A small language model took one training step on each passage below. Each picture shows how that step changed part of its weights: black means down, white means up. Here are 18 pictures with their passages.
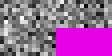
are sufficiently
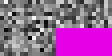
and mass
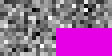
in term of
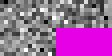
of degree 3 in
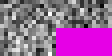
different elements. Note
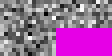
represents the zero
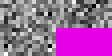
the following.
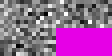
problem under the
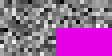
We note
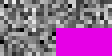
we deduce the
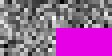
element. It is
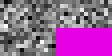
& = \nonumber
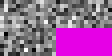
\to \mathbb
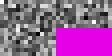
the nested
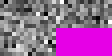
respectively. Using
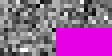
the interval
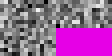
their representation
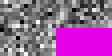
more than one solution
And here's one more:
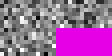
is sufficiently
